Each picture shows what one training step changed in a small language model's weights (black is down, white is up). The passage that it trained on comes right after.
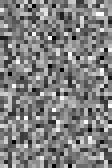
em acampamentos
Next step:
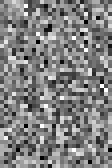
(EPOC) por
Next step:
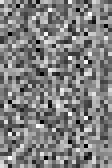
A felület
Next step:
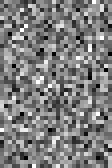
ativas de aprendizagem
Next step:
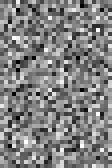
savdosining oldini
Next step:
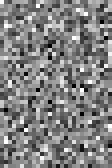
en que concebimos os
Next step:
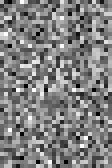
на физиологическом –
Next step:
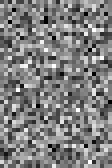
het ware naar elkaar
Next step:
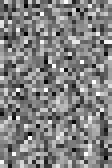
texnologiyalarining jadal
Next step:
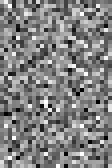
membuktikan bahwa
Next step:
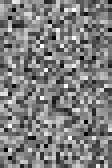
Lustosa. A
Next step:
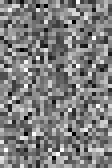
narrative featuring
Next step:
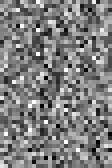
Ochiq urug'li
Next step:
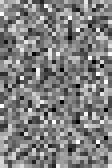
Register als auch
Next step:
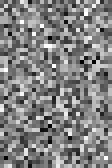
Schwachstellen Er
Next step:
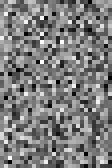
regiones son factores
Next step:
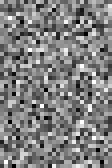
задачи особенные.
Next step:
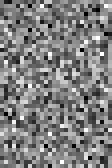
with a variety of new
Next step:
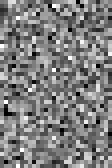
items of age and
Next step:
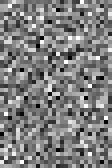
saberes para o colega
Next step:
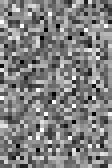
juda kam qismi
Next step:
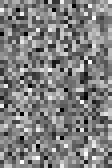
разработаны и
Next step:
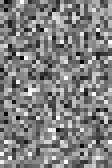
фирмы малого
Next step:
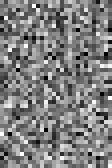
ekan, Rauf
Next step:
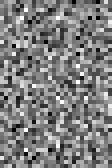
in our cultural
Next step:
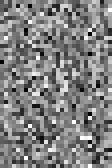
имеют единую
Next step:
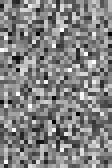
образования являлась
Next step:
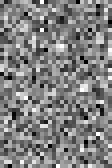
possível constatar
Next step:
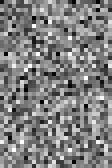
curricular do
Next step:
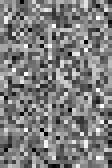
condición aumentada:
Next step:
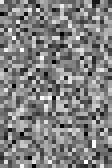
Co ważne, w
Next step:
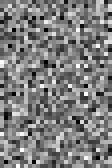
ulush beriladi.
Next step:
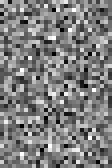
sistêmica e a
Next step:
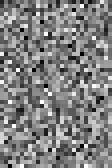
artificielle dans la
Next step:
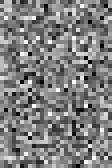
за справедливою
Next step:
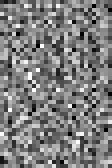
voqealar boshlanmasdan
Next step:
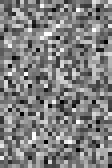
que se nos vayan
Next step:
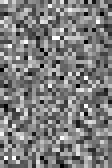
fenêtres** Ce
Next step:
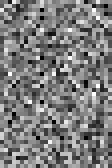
indivíduos o
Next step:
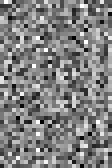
solish) – aniq
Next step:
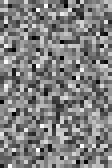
Cruz Alta – State
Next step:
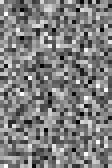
il richiamo dei
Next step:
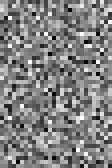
conclut dans son étude
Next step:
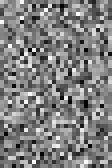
Чабан О.
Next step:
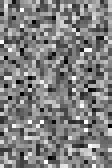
консервативно, что
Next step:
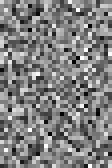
bolsa, basqa
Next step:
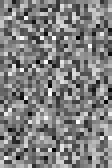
la atención, en
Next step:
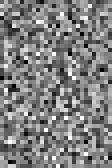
the number of such
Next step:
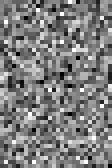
E. Voronets va
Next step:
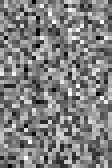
labio superior
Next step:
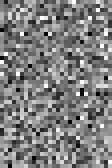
czele resztek
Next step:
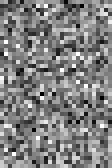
artificiales ni se
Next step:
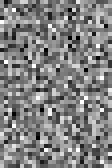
à l'Unesco,
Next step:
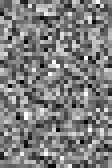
los cuales de acuerdo
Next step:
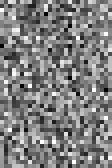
of Botany, University
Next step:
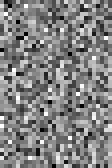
o reconhecimento de
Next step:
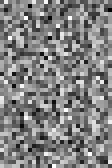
características de la
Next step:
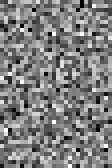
e outro teve
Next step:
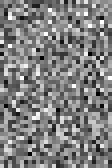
в 1.9 раза
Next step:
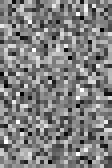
чиқилган. XX
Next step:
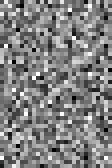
nutq madaniyati
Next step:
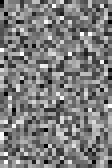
Qalqonsimon bez
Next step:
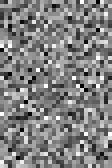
didik ekstra
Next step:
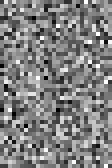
estos Caballeritos,
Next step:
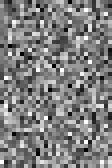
tersebut. - b.
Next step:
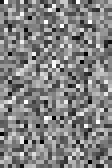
de données limite la
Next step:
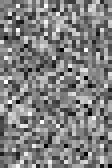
mortalidad en el
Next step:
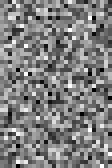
de áudio e
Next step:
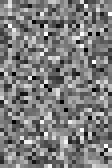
за п'ятирічний
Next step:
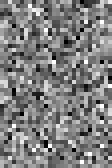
do protocolo
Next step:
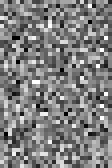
dans cette analyse. De
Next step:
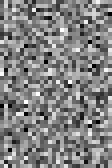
que, sem sombra de
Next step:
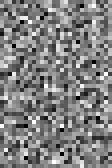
миқдори ва
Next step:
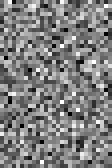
ташкил этган.
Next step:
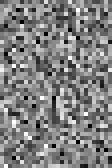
(= Perspektiven
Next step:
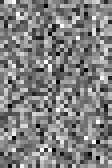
to‘lovchilar bu
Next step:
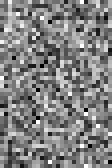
yang terjadi secara
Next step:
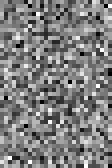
habitantes e desde 2015
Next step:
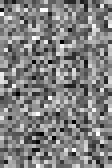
Relacionados ao
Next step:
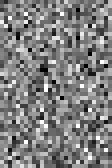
nas etapas de
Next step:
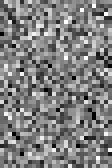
учиниоца или
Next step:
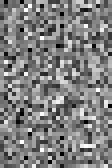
van de interne accountant
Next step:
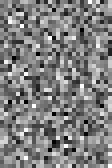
como um espaço de
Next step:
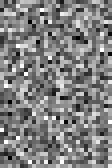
ensayos *in
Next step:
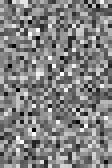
Таким образом,
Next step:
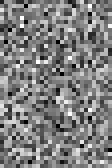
healthy eating
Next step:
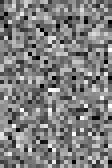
dari kelompok
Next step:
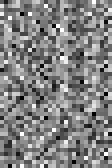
до утилизации
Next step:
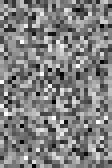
3 – Ensaio de
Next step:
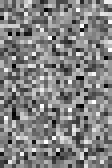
that provide tourist
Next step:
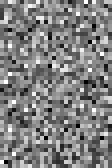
no parágrafo
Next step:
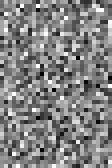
marine organisms belonging
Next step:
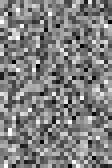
qismi bo'lib, u
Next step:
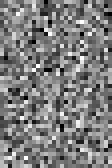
deve produzir-se com
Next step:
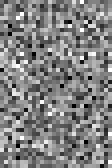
da geri planda
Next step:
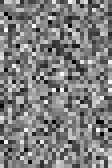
Nomor 25 Tahun
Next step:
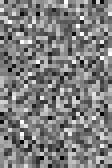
N., & Ostonova,
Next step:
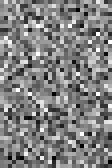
toute la liberté
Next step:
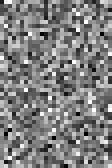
mehribonlik va
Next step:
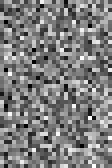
держави є
